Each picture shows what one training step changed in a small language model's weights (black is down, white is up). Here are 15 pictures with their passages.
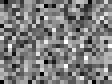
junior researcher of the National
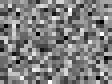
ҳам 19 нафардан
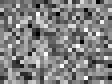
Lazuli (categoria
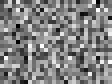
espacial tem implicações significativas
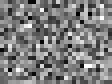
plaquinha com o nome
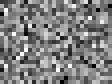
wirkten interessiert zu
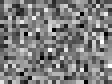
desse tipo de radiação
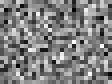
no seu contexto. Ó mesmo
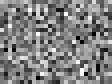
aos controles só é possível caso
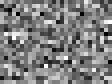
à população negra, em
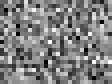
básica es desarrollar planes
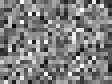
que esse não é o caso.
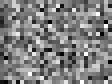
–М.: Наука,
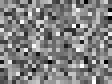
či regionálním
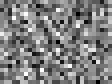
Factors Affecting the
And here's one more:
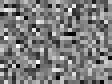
nutqlarida zamonaviy rahbar
